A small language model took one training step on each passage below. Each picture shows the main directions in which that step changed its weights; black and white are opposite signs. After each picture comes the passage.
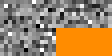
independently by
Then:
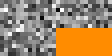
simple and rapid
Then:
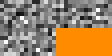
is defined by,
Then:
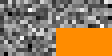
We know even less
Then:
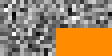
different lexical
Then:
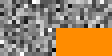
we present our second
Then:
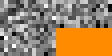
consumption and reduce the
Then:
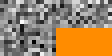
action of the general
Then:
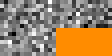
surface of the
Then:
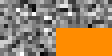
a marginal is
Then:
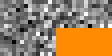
two cultured
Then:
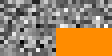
is defined as the
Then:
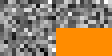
good tradeoff
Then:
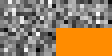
Gallagher on
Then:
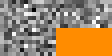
the stiffness
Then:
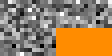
focus was on
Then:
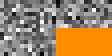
reporting mean and standard
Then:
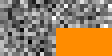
pattern (b)
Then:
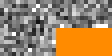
equations and inequalities is
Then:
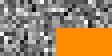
that every monomial
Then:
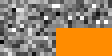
basic propositions like
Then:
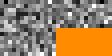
gas production.
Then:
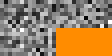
line with research conducted
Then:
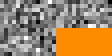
tangent space to the
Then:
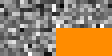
entire function. Both
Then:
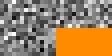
be added here.
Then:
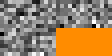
is what needed to
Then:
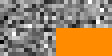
involved in the
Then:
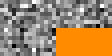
means to describe the
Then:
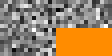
half, may be
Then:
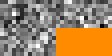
section. For
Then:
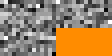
Petri dish
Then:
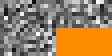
By the above two
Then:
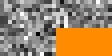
been associated with poor
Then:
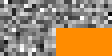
to compensate
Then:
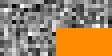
symplectic resolutions of
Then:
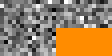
scheme. Also,
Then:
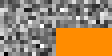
finite type and
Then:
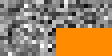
procedures, a
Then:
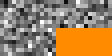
thermal infrared.
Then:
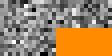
the quality of the
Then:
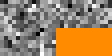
scoring included any
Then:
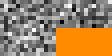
were prepared by earlier
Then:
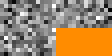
Liang, and
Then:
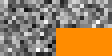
if a crucial assumption
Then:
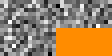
for every open or
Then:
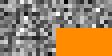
which we call
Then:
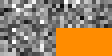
in particular in machine
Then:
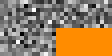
the main steps of
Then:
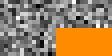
areas with active
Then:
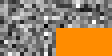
understand their skills,
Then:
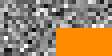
$T$ is
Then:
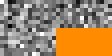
m. However,
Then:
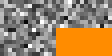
as follows. We
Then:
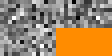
may concern the selection
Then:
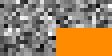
remain a significant challenge
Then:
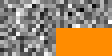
system variables should be
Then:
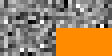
temperatures 25,
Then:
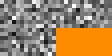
will be more satisfied
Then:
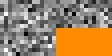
From a medical
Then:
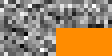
based on high quality
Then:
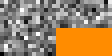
Cartier and
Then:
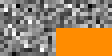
of terms in this
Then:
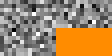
a homotopy normal map
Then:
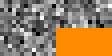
minimization condition we
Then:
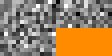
irreducible components of
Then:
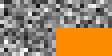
minute average
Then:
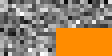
on the topic of
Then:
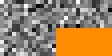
(2) implies
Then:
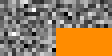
the degree of
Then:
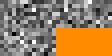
the sum of the
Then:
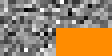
to be treated
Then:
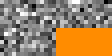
a strong sense of
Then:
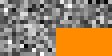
reported that the
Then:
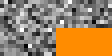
perceptions. As
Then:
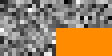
interrelated. The
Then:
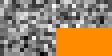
drawing attention to
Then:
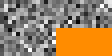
are both already part
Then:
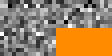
for any belief
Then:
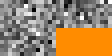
the real behavior can
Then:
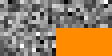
interpolation. These data
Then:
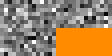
that a new type
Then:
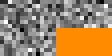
program. The analysis
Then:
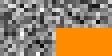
of systematic risk
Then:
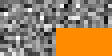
position $(2,
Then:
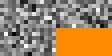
a set of
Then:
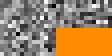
international institutions, including
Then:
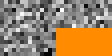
development and directions
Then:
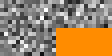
complication of
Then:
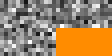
production and infrastructure construct
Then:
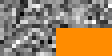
paper is to study
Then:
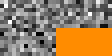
for some unknown
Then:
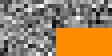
significant at .37
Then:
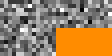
and let \[
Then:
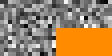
evaluation. All
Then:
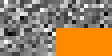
with periods ranging
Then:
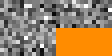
- 23% reduction
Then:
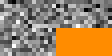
URL can
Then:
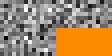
of Loyish
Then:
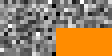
actual world,}
